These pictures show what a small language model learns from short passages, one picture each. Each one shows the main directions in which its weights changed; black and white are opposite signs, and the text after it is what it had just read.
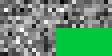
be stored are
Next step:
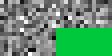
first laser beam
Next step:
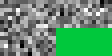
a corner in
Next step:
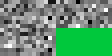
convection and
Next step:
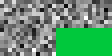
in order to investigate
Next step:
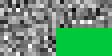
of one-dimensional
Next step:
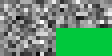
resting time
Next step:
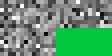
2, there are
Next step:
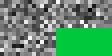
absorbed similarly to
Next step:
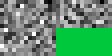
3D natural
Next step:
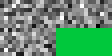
affect my performance”
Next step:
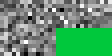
structure factor without the
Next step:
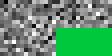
mixed FEM}
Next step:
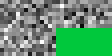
picture (making it
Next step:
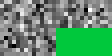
is defined via the
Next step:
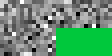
Moisture &
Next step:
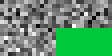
the sheaf of differential
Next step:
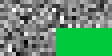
from rural background
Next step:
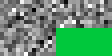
form of conditional
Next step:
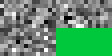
obtain: \[
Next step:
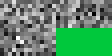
in groups, finitely
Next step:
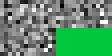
$k$. Therefore
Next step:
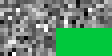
a boundary, its
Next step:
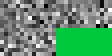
tasks such as knowledge
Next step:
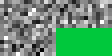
we obtain the following
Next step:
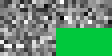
experimentally (in
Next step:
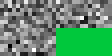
of the lack of
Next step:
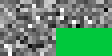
knowledge on the use
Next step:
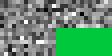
results for the
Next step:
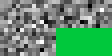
student learning community
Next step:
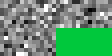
matrices are called
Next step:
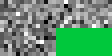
The optimization procedure was
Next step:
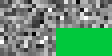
captured more than
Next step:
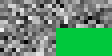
by the values of
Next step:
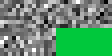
human experiences, are
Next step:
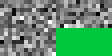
defined in, for
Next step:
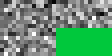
specific position of
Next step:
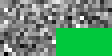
interest: Nil
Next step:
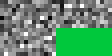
Association of
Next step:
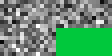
the 2D
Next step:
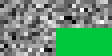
package distributed by
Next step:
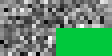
be the sum of
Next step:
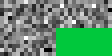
$j$ of
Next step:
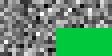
particular, we will
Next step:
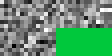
it to stars within
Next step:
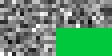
to its broad
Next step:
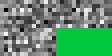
be over emphasized
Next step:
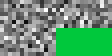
upper set. In
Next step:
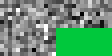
a gauge,
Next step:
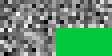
To handle the
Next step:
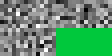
the Counts
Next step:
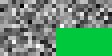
respectively. A.
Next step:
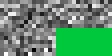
correct} \log
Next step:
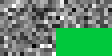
\bar \partial
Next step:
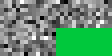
class and sequence diagrams
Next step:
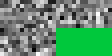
less cognitive
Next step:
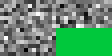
and the intrinsic value
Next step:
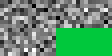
known necessary condition on
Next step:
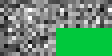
(density of
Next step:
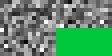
included it has been
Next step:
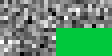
Since $T$
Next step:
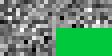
the secondary education level
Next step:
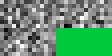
the affine Lie algebra
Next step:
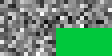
account all stages
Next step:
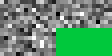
previous section then only
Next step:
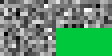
this we will analyze
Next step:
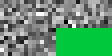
for the proofs,
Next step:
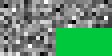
= 0$. Suppose
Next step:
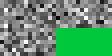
given by the
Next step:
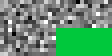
It was found that
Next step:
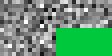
particles (distance
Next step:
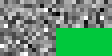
induced by the isomorphism
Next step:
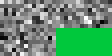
where the mean
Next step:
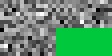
for virgin
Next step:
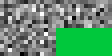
$X$ this
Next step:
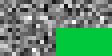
many. Local
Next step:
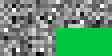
et al.
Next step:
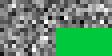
widely used null
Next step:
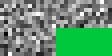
and solution and,
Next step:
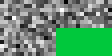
both the reliability and
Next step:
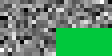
maximal singular behavior,
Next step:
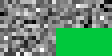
same inequality holds for
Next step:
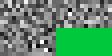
of course continuous and
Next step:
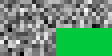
approach. This is
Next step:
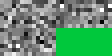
lifestyle among
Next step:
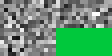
model for a system
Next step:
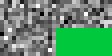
postnatal period
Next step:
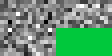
The author was
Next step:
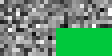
the approach appearing
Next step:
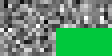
G_1 will
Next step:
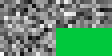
stress to its
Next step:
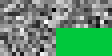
runoffs across
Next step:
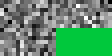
interfaces can also
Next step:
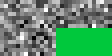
sizes and retention
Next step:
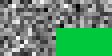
curve analysis depends on
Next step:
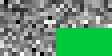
conjunction with
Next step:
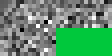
Burn wound
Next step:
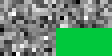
extended living
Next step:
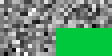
we should expect that
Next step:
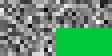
at least two real
